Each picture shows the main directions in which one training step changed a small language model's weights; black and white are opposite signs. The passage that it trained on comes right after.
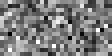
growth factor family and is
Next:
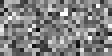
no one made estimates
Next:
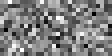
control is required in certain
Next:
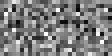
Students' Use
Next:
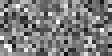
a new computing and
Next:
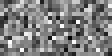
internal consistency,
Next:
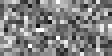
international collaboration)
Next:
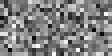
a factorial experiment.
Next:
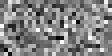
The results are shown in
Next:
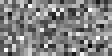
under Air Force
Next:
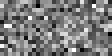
tuning frequency
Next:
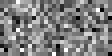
and communication actions is
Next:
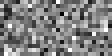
Heavy metal average
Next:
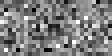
harmful outputs are
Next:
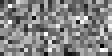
and most important of them
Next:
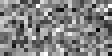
device. Figure
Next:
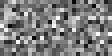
There, the pathological
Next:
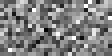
used to make the
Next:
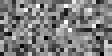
and efforts of innovations
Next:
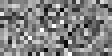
for 1 mg/L
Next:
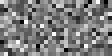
designed to evaluate the
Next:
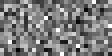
their own children".
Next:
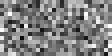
science publications and events
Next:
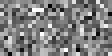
in (A) but
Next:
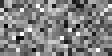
0$ we can
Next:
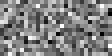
few. Additionally,
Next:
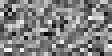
As a part of
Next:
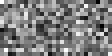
subjective impact of
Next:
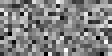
the main features of the
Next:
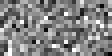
risk of COVID-19
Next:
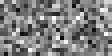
and Toran
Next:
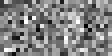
to ensure profitable energy
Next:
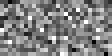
causes biochemical
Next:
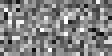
Attitude on the
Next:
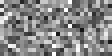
wheeled mobile
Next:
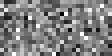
equipment and
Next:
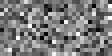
with dislocation Figure
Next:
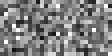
role of Islamic
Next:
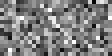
and casting of
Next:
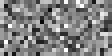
Dalit writing
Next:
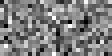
endogamous populations
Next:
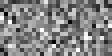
Wearables.” In
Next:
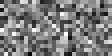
interpreted. Data Analysis
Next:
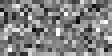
the biography
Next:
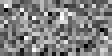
a non-critical
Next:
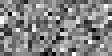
possible by the following features
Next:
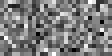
support the associated medical
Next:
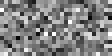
water purification. Table
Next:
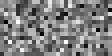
are clustered on
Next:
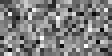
classroom is
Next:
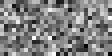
we identified four leading factors
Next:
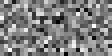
SNR and
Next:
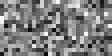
limitations of human
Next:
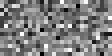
meaning it is significant with
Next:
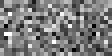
guide the development of
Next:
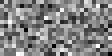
(Friesen et
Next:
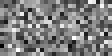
method. INDEX
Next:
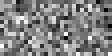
and X-ray
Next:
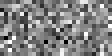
the entire study area to
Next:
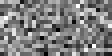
cycles of 94
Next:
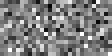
minimal need for
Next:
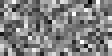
public universities
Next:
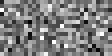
"the privacy of
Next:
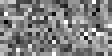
of role models, though
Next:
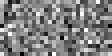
The raw components must
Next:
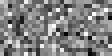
write about
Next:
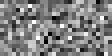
quality of tea in
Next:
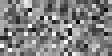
was assessed by
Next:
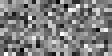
to allow a more
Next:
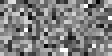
6G networks require
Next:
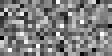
state. II.
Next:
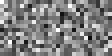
the cryogel
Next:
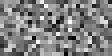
infrared spectral
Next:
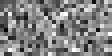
dispose it. When
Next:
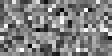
using Sahali's
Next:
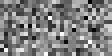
presentation by their
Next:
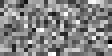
very foundation of the
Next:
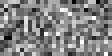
defined (2). It
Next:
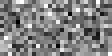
(1) describe
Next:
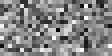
improves results, which
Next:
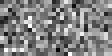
enabled the
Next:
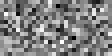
are used for publication
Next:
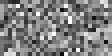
assay. The
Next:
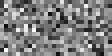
a simple example of a
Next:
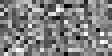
in the price
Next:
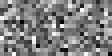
cause of severe
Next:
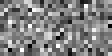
in our study with majority
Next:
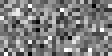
$s \leq
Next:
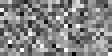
uses compressed
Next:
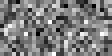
The 50 patients for each
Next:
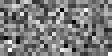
the second grade the
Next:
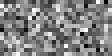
related to equity have
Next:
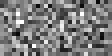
b. system responds
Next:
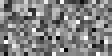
Mn is crucial for
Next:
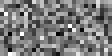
the implementation of character education
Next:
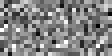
a key factor determining
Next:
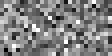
single-scan data
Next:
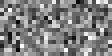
farming in East
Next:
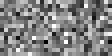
proposed two-stage
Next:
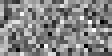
Indonesia was
